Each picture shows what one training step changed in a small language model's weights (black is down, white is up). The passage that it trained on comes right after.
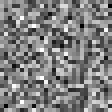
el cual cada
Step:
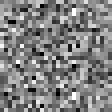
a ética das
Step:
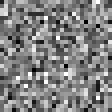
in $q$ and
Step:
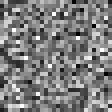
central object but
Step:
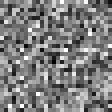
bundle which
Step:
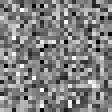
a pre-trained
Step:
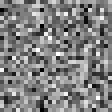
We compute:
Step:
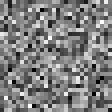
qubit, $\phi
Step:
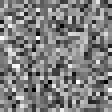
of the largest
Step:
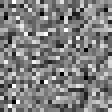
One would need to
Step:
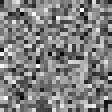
of the equivariant
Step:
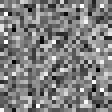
There exist matrices
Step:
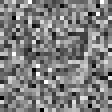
esa shu
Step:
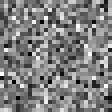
if and only if
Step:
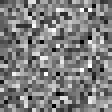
same monoid as
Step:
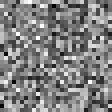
the trajectory is
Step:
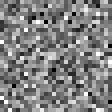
convenient for us is
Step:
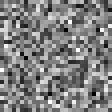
6. Там
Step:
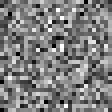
CO gas in the
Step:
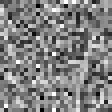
the speed of
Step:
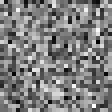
in a subset of
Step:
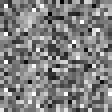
\nn$ so
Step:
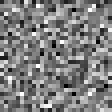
not distinguish
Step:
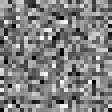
Final State
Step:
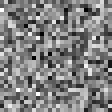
the category of
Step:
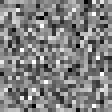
and antibiotics
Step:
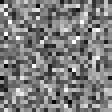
s}\rangle$ is
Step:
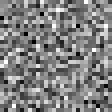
and imaged
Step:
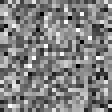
Economic and
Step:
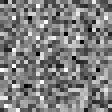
symmetries, so
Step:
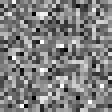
Felder", in
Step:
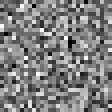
be an ${\cal
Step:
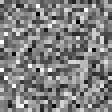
several notations
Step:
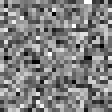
combate contra
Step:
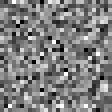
set? And in
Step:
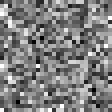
of diffeomorphisms
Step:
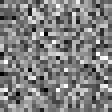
many companies and
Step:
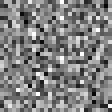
the queueing system
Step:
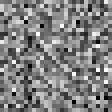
(СД) и
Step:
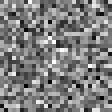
fixing term since
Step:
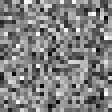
photon polarization remains
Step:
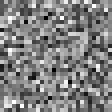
are funded by
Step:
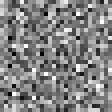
be enormously
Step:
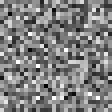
the covariant
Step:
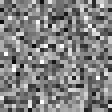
If the two conditions are
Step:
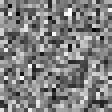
shows a bipolar
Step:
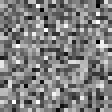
en estudio,
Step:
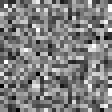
\rightarrow 0$.
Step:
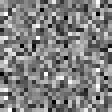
in terms of two and
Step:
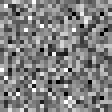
such that $Rn
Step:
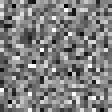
nich cuda.
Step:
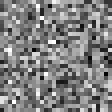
defined in Eq.
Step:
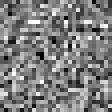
with a block to
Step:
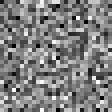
This leads to
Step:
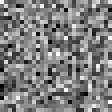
t\in \R
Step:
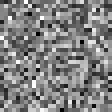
the coefficients of the time
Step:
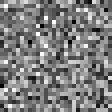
changes under a small
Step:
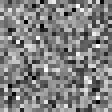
(v) circle
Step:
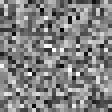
a root system of
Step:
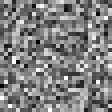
cl. III
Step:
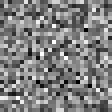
the left-hand
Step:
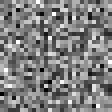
the proposed basis spans
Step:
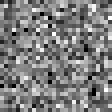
0$. We say
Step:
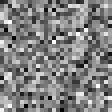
supported by the
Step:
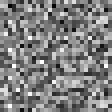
assignment on
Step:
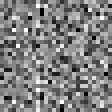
In particular, the
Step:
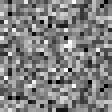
such that $f
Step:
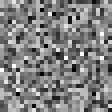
a implementação do
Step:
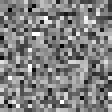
will be illustrated
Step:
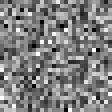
which are essential properties
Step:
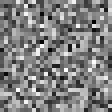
a function and we will
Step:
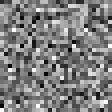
1 shows the comparison
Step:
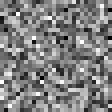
conducted to
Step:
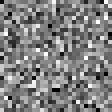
the experiment. This is
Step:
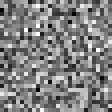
is to extend each independent
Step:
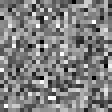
achieved, and such
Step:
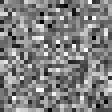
surface elements. The
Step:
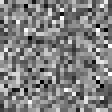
readily converted into
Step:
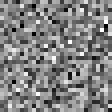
a degenerate
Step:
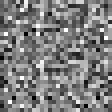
keV energy range
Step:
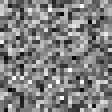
improvement in
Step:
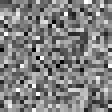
the real-space
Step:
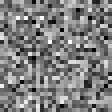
knowledge of
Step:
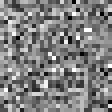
variation of -log
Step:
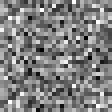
& & initial frame size
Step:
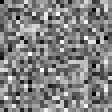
waves. These
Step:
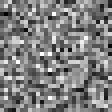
author describes
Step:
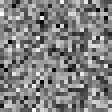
the condition is reduced
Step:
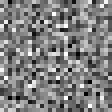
such that \[
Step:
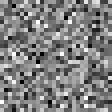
for this idea
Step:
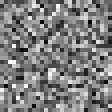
les standards
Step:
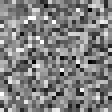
appropriately so
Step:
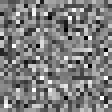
u \ln w}
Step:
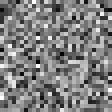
of the momentum the
